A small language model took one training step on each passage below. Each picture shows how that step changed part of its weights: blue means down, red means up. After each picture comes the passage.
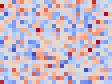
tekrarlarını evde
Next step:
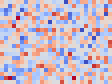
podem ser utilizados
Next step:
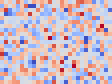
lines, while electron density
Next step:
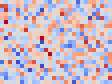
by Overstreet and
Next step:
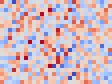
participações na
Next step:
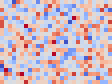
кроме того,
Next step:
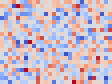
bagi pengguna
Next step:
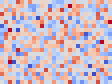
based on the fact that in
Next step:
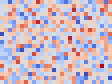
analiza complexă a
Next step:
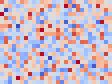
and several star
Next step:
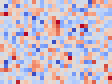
цілісний і
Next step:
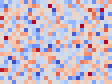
женщин и
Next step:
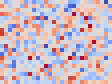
ativo na world
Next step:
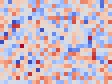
[alla maniera di
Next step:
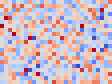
же время,
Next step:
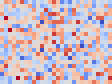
socjalnych na
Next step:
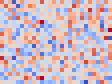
shaxsda davlat va
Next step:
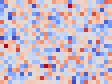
two-third by the
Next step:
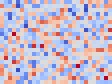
resonance condition of the
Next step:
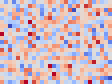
findings demonstrate
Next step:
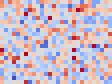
на их взгляд
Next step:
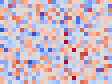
= 0 \end{equation}
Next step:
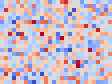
and the Infrared
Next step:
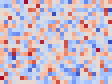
da ocorrência
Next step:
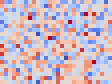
observational constraints.
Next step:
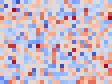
nós. Basta que
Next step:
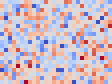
the presence of coherence is
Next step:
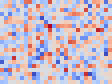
, \ee with \be
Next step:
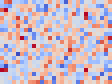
of the deportation order. This
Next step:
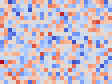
the resonant frequency
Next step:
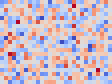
situe également
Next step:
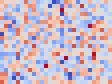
suitable reference observable
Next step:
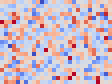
produce devices with
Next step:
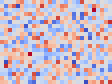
of the C3 images and
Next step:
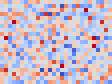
by Rose and Jones
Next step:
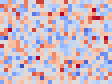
$\sim 10$ MeV, the
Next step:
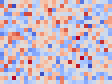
solutions of the system
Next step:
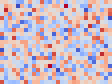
tashkil etishga
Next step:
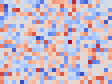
infertility patients
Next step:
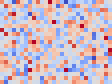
aprendizagem do
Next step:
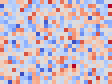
— shilliqli
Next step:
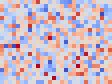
respectively, integrating complementary
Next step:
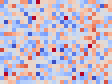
[Teoriia i
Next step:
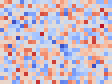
Mensch, oder Die
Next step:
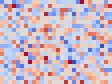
saison sèche
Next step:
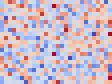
beamforming for improved
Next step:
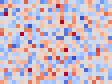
the circumstellar
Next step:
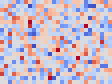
\\ \end{center}
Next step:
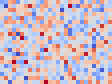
and the estimation is more
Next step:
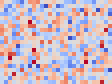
same dependence on the alignment
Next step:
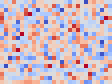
minutes: seconds (right
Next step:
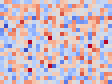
parameter $\epsilon$ (like the
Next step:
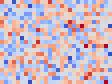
Primer día
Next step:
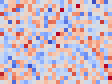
replaced by sums over
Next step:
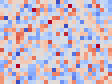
in Space can be determined
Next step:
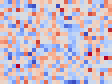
yangi bosqichga
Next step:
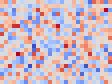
tomonidan keng
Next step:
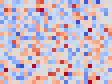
asarlari bu hisobga
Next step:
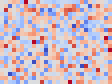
reviews of prior
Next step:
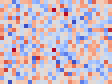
bolalar bilan olib
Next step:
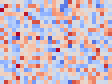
maiores articulistas
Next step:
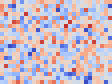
CY manifolds.
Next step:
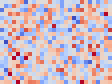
adoecidos, mas de
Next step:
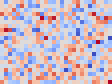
the second row the second region,
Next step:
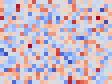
irradiado. O
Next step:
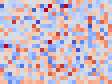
Greek indexes
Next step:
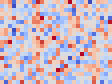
11. Ahmadov
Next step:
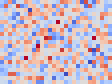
wavepacket inside an
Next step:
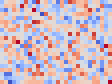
MW (for a discussion,
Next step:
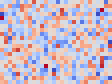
time gives an exponentially
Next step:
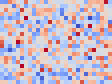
squeezed for a
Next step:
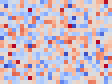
ripples on the curves
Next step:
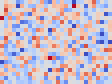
Bundan tashqari
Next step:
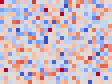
(at the hydrostatic
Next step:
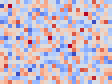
$B$ is a parameter
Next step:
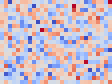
initial electron density after
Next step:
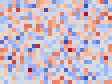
the closure terms are small.
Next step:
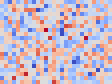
hoje está presente,
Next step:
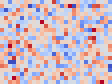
Solid and long dashed
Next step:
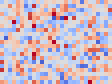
natijada bir tilning
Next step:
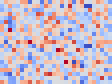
Cycle 0 and 1
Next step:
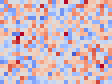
in many regions of
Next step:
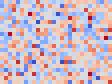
shapes is given in a parameter
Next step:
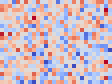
that the field $Q_{ij}$
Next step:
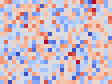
Such a setting usually
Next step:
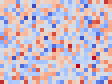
yurtiga, o‘z
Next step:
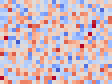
superficies de 2000
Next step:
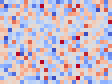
have measured the number density of
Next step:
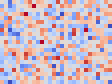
bradycardia is
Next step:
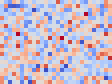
relatively uniform.
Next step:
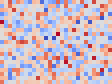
heute wie eine
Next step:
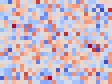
along in-plane
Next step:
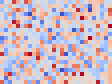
embargo, factores como
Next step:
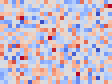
va jonzotlarni
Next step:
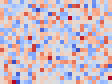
processing executes on the
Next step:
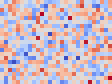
the chip by removing
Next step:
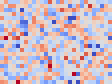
$SiO_2$ above
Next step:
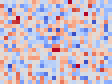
was exactly the same value that
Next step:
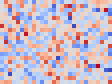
but the effect is rather
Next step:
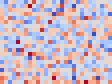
pressure perturbation in
